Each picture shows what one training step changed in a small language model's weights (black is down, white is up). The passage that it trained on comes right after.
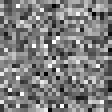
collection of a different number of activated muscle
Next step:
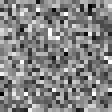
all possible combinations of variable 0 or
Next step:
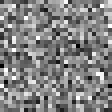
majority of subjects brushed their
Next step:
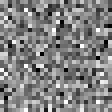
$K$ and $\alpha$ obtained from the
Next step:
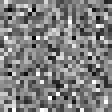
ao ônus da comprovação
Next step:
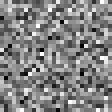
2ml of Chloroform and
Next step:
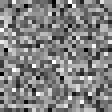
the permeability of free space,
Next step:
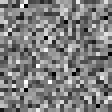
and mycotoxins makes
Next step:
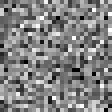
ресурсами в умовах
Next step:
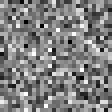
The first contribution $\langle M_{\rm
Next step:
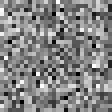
the introduction of a non-constant
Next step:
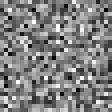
The overlap between the search
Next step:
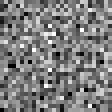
madaniyatini rivojlantirish muhim
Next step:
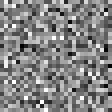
so as to save our drinking water
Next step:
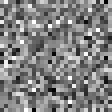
For large pools, we observe
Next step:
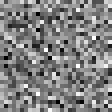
variation of electron-equivalence light yield
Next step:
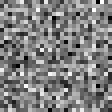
products are considered. We recommend that
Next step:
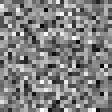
power of piezoelectric
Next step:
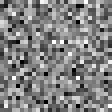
a technique that seeks to
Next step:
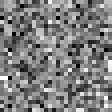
SHAPE. Abstract. This
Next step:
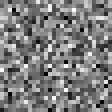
trace sets have been omitted,
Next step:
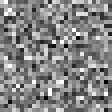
further exacerbated by limited access
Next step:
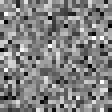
Why sport needs sociology
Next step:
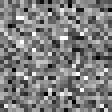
of Physics, Duke University,
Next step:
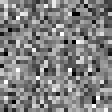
measurements for solid water date from the
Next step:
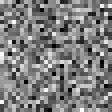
Hilger-Watts H800
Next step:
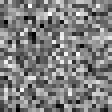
on the process occurring during operation
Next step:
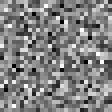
за конкретен проект;
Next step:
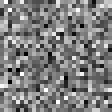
повышение IL-6,
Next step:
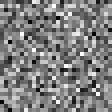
ceftazidime discs should be
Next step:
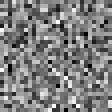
is said to set in (metal
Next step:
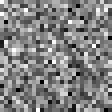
the $\theta$ domains, namely
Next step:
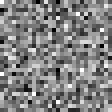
гуманитарных наук
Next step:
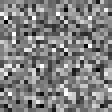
medium and incubated at
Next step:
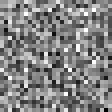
of existence; its management becoming
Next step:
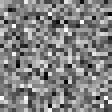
a particular dharma to project its
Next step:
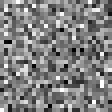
states that; there are always limits
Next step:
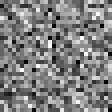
help of Whatman (No.
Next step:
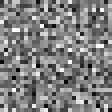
TSN: - Hay pocas
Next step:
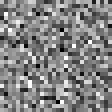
Lambert conformal, and the
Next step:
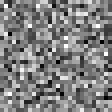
important lessons can be learned from the
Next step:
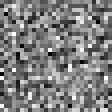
Fig. 6. Mean Mean
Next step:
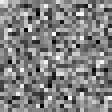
define the (q = SZ,
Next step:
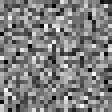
капіталу, менш
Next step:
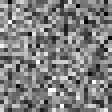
the User can log in by entering
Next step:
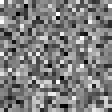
trial. All R&D activities for
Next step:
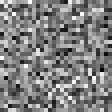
National Science Foundation, the
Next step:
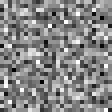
problem of absolute stability for a quantum
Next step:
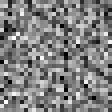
test component is active and run test behavior of
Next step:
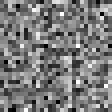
qabul qilish. "The role of
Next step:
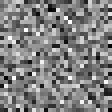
to determine fiber yield and quality parameters
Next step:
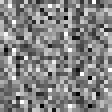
Dunyoda okeanlar
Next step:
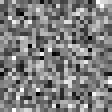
Annotatsiya. Ushbu
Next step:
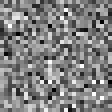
$\sim V$-band, allowing comparison
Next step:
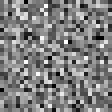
Done to integrate DT analysis,
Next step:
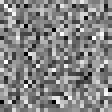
by using suitable molecule transitions
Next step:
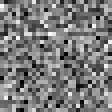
la advertencia de que estos
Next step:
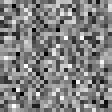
Croatia's Oil & Gas
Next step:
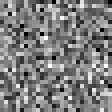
de Modelos de Competencia
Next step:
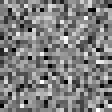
límite de su zona
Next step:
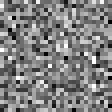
явились билиарный
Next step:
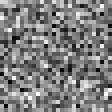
of the SSI to cover a
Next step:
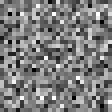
surveillance processes across multiple industries
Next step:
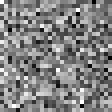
suppression of gap-like structure on
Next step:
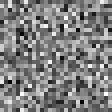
gestão adequada de
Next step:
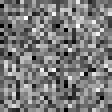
Cardiology Foundation task
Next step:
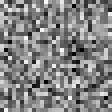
are compared with the projects software
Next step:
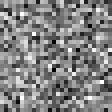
possible to make an argument that a complex
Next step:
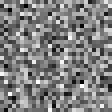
activities. In the process of research, such methods
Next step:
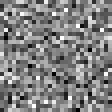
scheduling problems with dependent constraints
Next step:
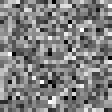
pintura en la parte superior
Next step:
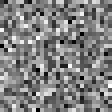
of challenge and talk about
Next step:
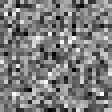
‘Species’. En la
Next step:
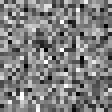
experience, learn, acquire new
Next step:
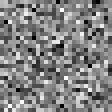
on this principle in the free
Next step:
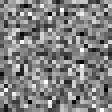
questions." The research carried out
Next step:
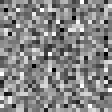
Estradiol is a steroid
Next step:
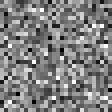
principle in an $AdS$ background
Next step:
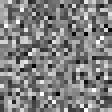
de planeación pedagógica que
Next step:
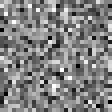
o'rtacha texnik
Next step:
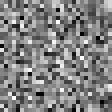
с. 2. Гаськов,
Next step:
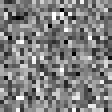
our prospective randomized study, a total
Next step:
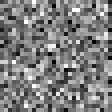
patient follow-up. Despite
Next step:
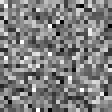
range of $n$ values over which we
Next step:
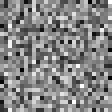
«10 бросков через
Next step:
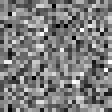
respondents had a Higher secondary
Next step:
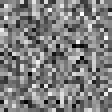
networks, radio stations,
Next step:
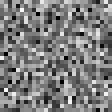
not unique. Considering that the
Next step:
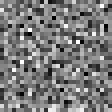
rivojlanishi; o'quvchi va
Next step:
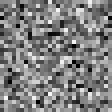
two examples. Example 4.6.
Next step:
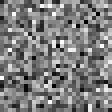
♀. Camponotus
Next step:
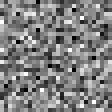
ун-т «Одеська
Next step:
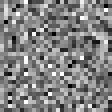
discrepancy in \Qapp\
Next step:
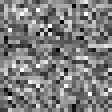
in terms of administrative skills,
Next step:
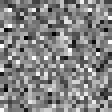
week; etc.) Progress
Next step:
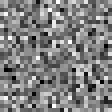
Two theories took shape in
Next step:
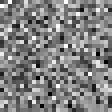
and word-rule based, to
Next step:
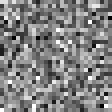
field, the antiferromagnetic spin
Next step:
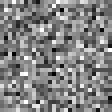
state, the probability that the top quark mass
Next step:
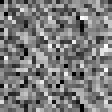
truyện ngụ ngôn
